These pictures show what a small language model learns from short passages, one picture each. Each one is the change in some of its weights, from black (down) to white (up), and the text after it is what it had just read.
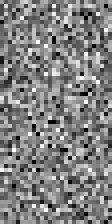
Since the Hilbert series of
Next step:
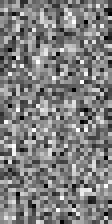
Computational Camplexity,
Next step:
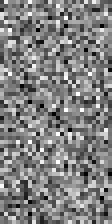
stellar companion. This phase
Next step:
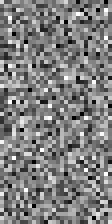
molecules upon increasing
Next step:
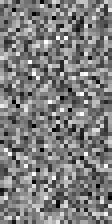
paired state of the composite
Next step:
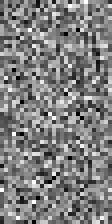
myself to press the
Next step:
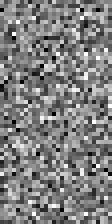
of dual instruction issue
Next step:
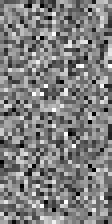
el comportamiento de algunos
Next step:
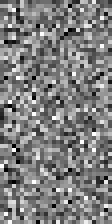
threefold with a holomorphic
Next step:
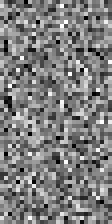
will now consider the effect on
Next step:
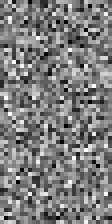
neutrinos, there are three
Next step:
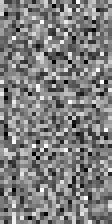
at odds with how our
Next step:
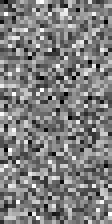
of the eighth term in Eq.
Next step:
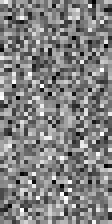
all users perform broadband
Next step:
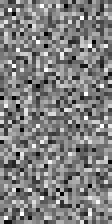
seemingly innocuous sign
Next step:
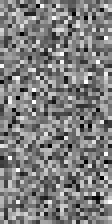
the difference between the observations and
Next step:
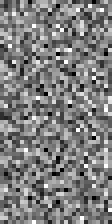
qoidalari bir biriga
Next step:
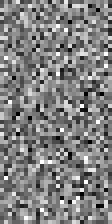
mengalami dukacita
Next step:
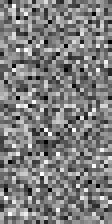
on $BF_q(n)$, for any
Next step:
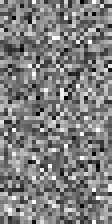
start of this letter BECs
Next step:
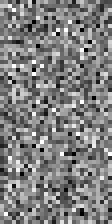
linearly independent over $\QQ$.
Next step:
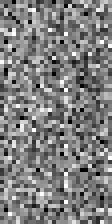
this effect the size of the sample
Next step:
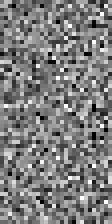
uncertainties (which
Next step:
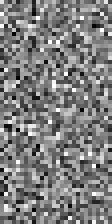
orbitals), it is less effective
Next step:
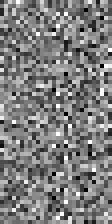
determination than simple photometry
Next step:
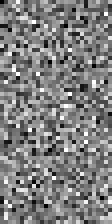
to a substantial simplification
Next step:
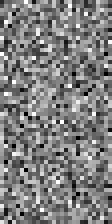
ON INCREASING
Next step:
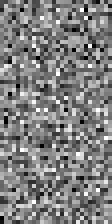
tizimlarining rahbar
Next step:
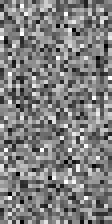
\gg t, \gamma $), the
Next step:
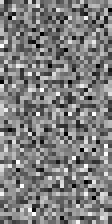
are directed to electrode 1
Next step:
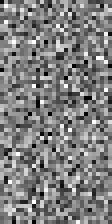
non conjugate 3-linear
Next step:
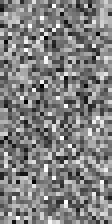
we compare the jet power with
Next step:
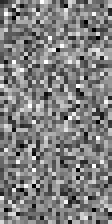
is straightforward to
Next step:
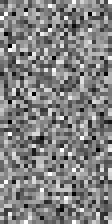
time-varying graph signals.
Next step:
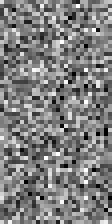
M=0$ if and only if $M
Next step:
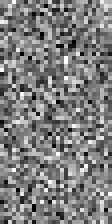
спортивной тренировки.
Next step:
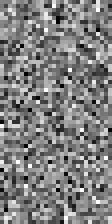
\clearpage As described in
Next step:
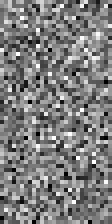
el sujeto) se colocan
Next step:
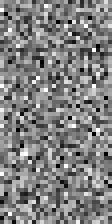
no longer vanishing, but
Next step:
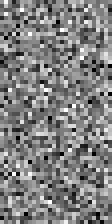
ularni izlanishga,
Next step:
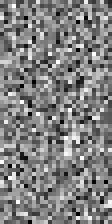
Let us first prove that $ \id
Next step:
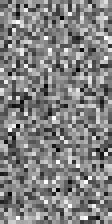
case, we consider a plasma
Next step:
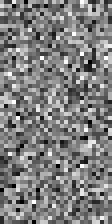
mard, tantiliklarini
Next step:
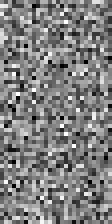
maintain in our approach since the
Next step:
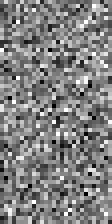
preparing learners to work in
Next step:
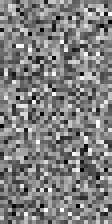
to the blow-up of linear
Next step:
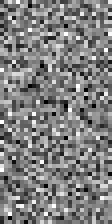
rise and bright shock cooling
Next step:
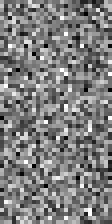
along. We quote the result along
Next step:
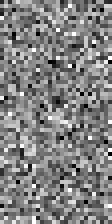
dense. Thus ${\mathbf X}\to
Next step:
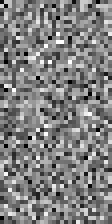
etishni kechiktirib
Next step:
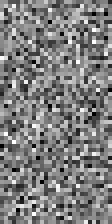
variables $w(t) :=
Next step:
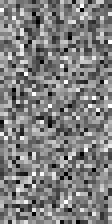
holds outside $Z$,
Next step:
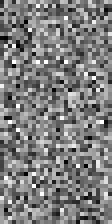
cooperation between the transport by
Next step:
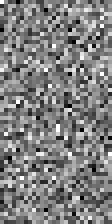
caused another big
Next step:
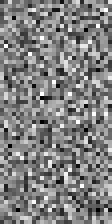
a '0' instead of
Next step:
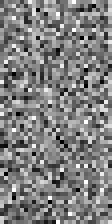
va hayot tarzining
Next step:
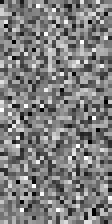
their own abilities, and we
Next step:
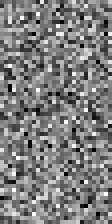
HO}$ can only be understood
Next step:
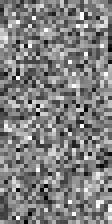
que incorporem pontos
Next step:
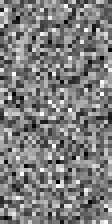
(или упадок). С
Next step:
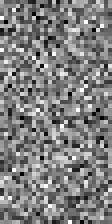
Electrodynamics 3rd
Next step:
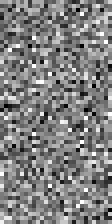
(7) $$ and since
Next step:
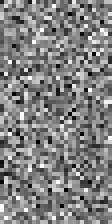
steps from the paper's method.
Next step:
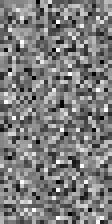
В ПОЗНАНІ
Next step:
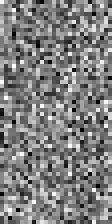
straight splitting, as above.
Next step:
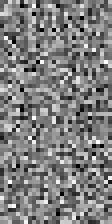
principally by two observations,
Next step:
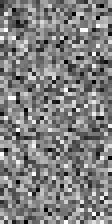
an opposite additional current
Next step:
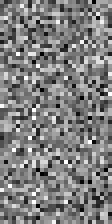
primer acercamiento de
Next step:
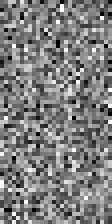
on network visualization,
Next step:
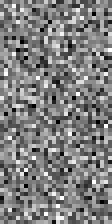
of $n-k$ indexing a
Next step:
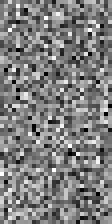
only if, the graph of the
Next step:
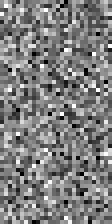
and state transition covariance
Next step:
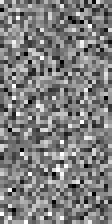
и четвертом этапе
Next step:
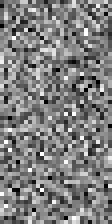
It discusses the importance and the structure
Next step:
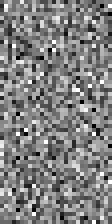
is known. It is tempting to
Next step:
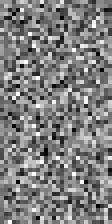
product space of two qubits, a
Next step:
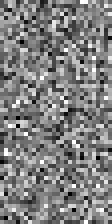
if: \begin{equation}\notag
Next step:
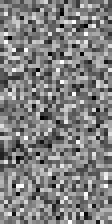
$\chi_{\lambda}$ is the character of
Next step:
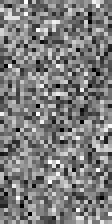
correlators thus take value in
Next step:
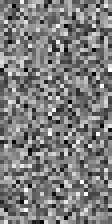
con mayor relevancia para el
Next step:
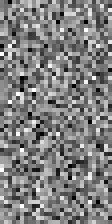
results A and results B, respectively.
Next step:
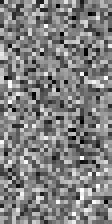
low mass and RGB stars, the
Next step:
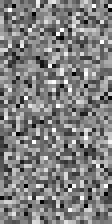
a complete HLT menu with
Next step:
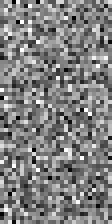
x[\phi(x) \wedge
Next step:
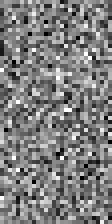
sphere (Left) and when
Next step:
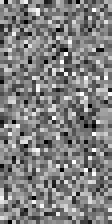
\F$ and commutes with the
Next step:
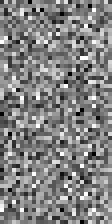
topgan. Xususan,
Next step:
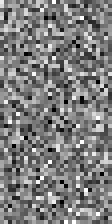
of the particle at time $t$. The
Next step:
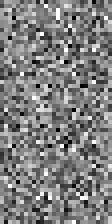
aso NAME sis
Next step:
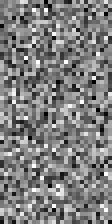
goes to $\infty$, we get
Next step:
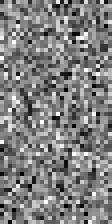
врахування проблеми
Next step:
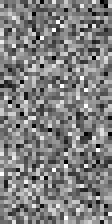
show significant jumps at the
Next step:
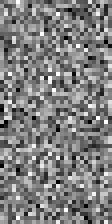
tadqiqot ishlar
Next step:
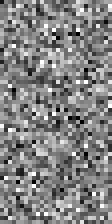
has a specific proclivity for
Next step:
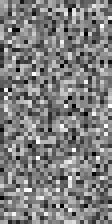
map}. However, $\expdM$
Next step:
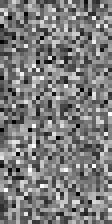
adaptively change in order to
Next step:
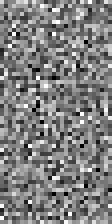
al bienestar de los
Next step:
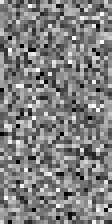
objective of study is a
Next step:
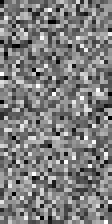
the brightest sources selected
